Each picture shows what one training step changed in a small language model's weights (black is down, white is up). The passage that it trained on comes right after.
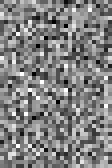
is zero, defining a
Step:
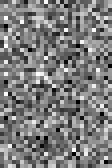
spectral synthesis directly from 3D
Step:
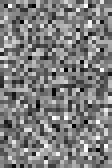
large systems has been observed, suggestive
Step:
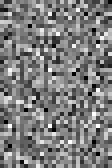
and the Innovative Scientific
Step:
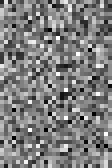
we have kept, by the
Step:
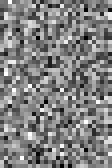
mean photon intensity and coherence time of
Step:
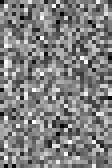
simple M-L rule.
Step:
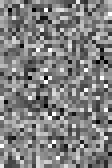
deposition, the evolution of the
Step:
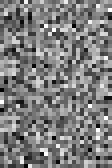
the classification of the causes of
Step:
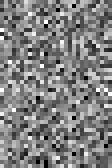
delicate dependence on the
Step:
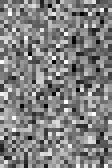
RCP in the absence of
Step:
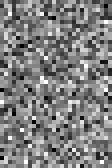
observations of transverse strain for the
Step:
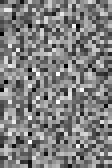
and 2.4 ml
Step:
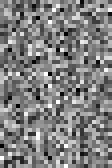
a probabilistic mixture of
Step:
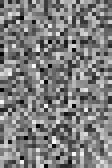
of the impact on the domains of
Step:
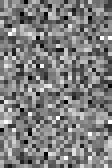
evolution. At late evolution times, the
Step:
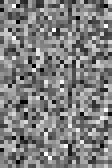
the results obtained, comparing the measured
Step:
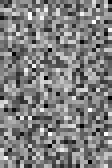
describes promotion or repression
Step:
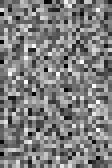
aged between 17 and 54.
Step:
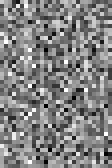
matter stress-energy tensor in momentum space
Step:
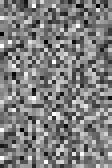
square of the length of the
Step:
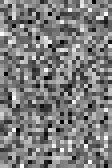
(\omega ^2+ \omega
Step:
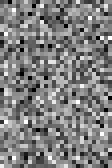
range. Such large values of
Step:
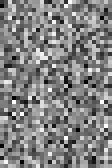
$\Gamma$ and the X-ray
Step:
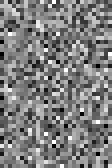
the robustness of the proposed
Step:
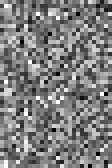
in part by the U.S.
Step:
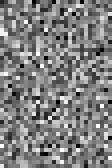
than a certain $p_T$
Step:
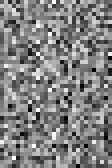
the same and different events, respectively.
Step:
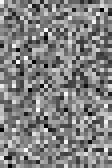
is a 20X UV objective
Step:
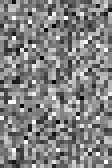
ubiquitous feature,
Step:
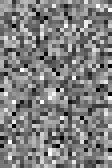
potential and gas distribution. It is clear
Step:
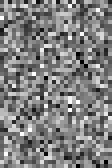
stated that they would a similar system
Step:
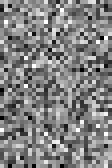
with the SAXS curve of
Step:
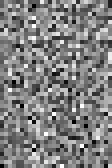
report, including the rationale
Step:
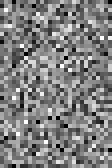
EM field. Similarly,
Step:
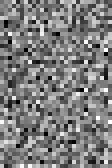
generators $T^a$ are
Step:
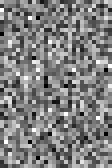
and it generalizes to words over
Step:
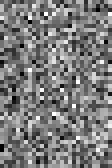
starts with the following approximation for the
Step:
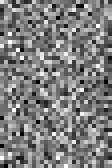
where clusters of tied-array
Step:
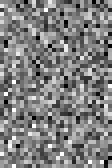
term is expressed as \bea
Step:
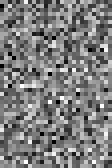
with $t_c$ is
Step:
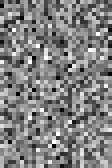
of the shear viscosity
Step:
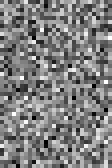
attacks, considering the increasing demand
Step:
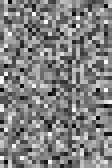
possible binary combinations of integers
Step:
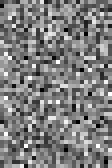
and RW section could be addressed
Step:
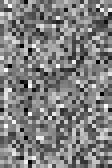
language. When the user
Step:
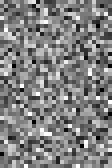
us consider the right-handed
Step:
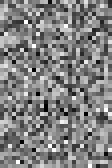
we show our model including field
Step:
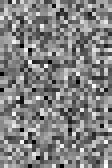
lack of physical space, the first
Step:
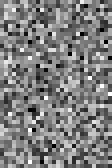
finite superconducting gap also at
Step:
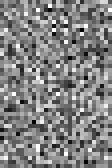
alerts the network to the
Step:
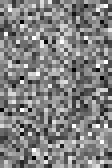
{\it D-brane dynamics},
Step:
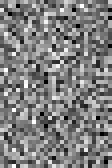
as an infalling wave at the
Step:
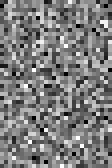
between pseudospin and momentum
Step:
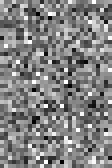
effective action $S_{\rm eff}$
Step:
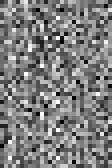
pressure transmitting medium, and
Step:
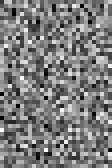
growth of the stellar mass density that has
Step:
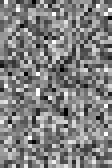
cosmology is to measure the DE
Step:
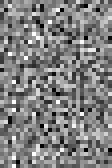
objection seems to be
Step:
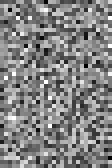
and third eight year
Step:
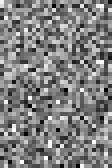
on the simulated spectra, which previously
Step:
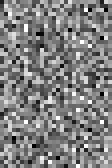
Xe, I, or W would
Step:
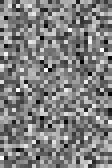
is noteworthy that since
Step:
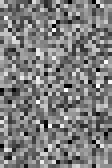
the non-LTE mechanisms
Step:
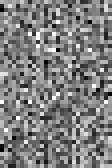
projects with grant
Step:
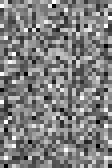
be used as the reduced set of
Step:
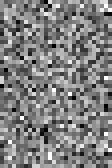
for facility operations and
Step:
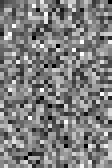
is underloaded. If
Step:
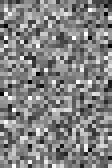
heat associated with a first order
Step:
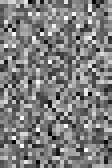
The core component of this survey will
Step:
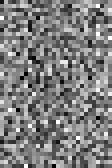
could be investigated that may result in
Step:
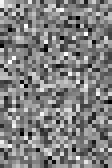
Hypothesis.} \vskip
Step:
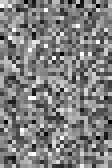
the squared amplitude for polarized
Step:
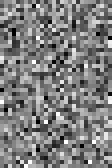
function of redshift for four different
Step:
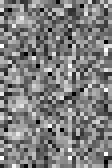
\BibitemOpen \bibfield {author}
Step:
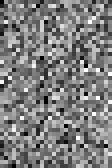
and the scale at which they are
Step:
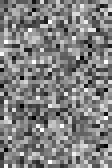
{\em Phy. Rev.
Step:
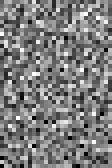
icebergs is significant,
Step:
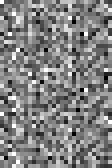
\end{equation} where
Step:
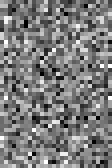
gluon fusion. For our numerical
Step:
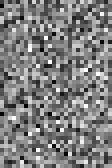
of the erupting
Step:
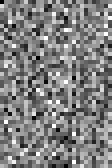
defined entries, as past that
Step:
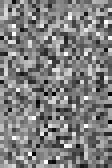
law in our experiments is associated to
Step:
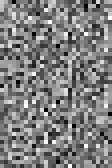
mentioning, though, that the
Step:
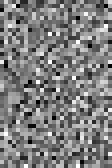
their fixed points. The recent results obtained
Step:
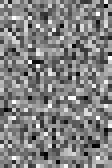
the same arguments can be made
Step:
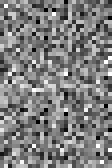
when the plasma is collisional and
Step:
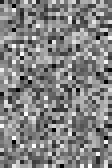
such detections in the {\it
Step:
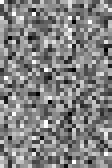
\psi ) \end{eqnarray}
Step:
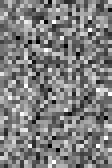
can check if the methods differ in
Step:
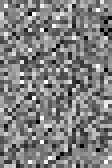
\over 2 \beta}
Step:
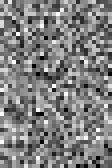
is the accretion rate corresponding to a
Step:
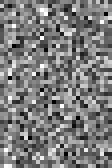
computed in polynomial time.
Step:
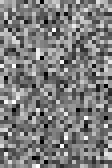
the effect of a noise whose spectrum at
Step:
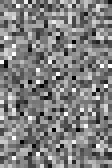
relaxation processes. The increase in
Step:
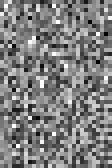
g factor are not responsible for
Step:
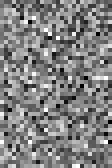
laser pulse length
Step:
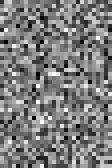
example is omitted here because
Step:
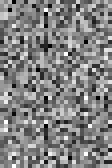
Zipf's law in population and
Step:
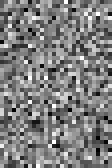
used the geometry of Albert
